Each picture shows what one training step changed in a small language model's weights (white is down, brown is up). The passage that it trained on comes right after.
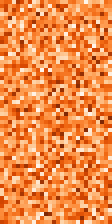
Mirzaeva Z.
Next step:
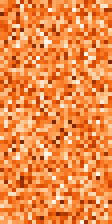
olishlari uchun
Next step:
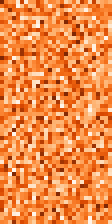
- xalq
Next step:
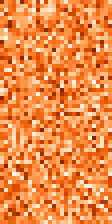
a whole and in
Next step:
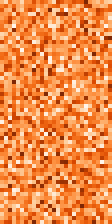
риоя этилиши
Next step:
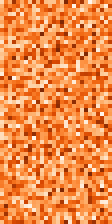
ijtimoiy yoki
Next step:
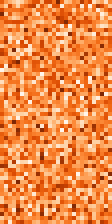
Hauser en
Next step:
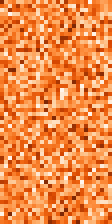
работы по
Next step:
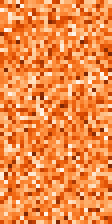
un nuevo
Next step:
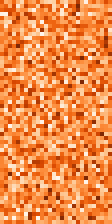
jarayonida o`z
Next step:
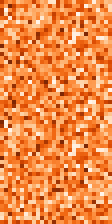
belief in the
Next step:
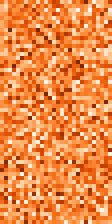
aniq strategiya
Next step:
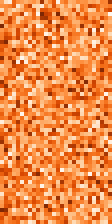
nesta pesquisa pela
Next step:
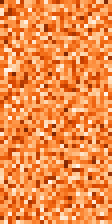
tús ala
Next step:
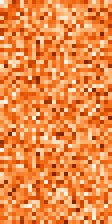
turli xil
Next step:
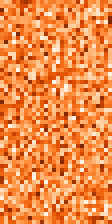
педагога является
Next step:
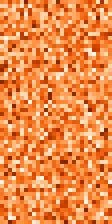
этих целей
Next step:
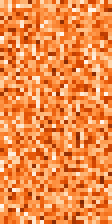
obligați la
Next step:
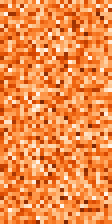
тем самым
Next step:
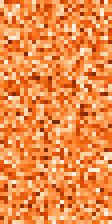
podem decidir se
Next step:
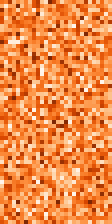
principe aux
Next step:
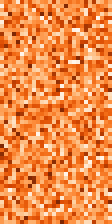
systematic review and
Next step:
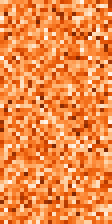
recherche, le
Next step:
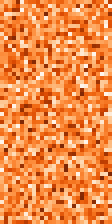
Klärung und
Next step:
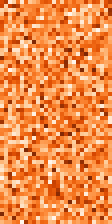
оцінки в
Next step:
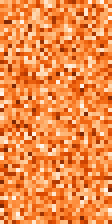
the structure of
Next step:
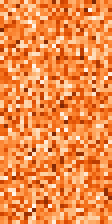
to Information as a
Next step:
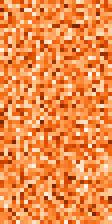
evolução nas suas
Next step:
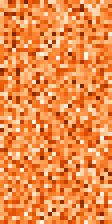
Fragen. In
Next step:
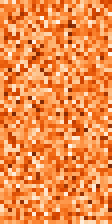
uning natijalari
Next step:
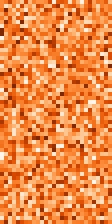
de inúmeras
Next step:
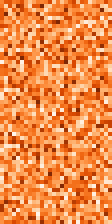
la obligación de
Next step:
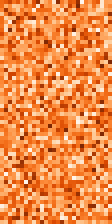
Qog`oz va
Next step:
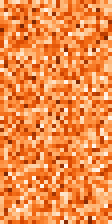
adoptent la
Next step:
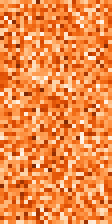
va shakllariga
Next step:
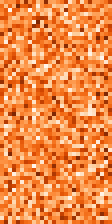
jalb qilish
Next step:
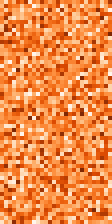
yondashuv shaxsga
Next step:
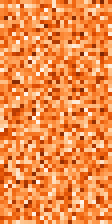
ishlab chiqishni
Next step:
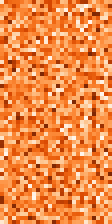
Ahmed b.
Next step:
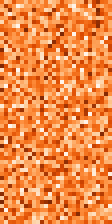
учесть, что
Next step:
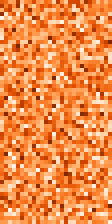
selecionados os
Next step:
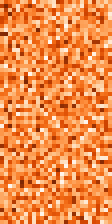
Шу боис
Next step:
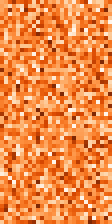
terpadu bisa
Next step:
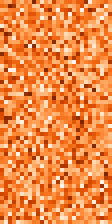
програма; -
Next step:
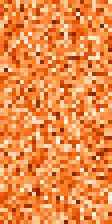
situações, o
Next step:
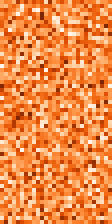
porque proviene
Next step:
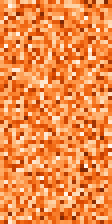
ta'lim jarayoniga
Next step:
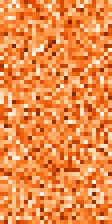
aks ettirgan
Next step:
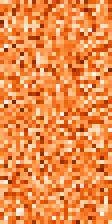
aborda uma
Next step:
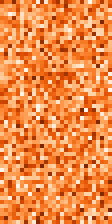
qilish va fikr
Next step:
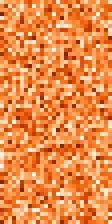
históricos de la
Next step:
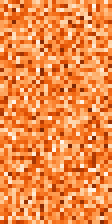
inter pares a
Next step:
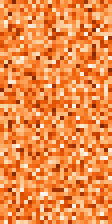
yechim berilgan
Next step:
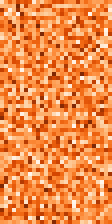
kasalligiga mos
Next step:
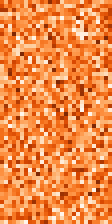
розвитку –
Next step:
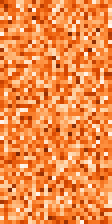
gibt einen
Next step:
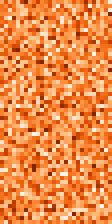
& Sons,
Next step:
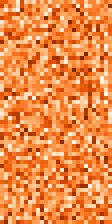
abgeben und
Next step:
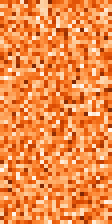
are mainly
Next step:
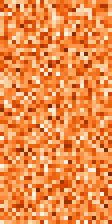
Assistant of
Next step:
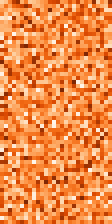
um mecanismo
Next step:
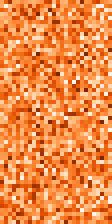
conservação e
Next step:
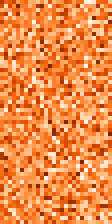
el valor de los
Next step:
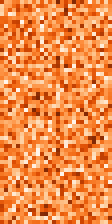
особливо в
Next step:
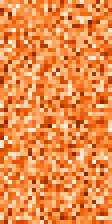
e responsabilidades:
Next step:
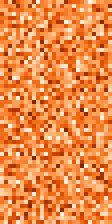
oshirish yoki
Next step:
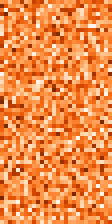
la herramienta
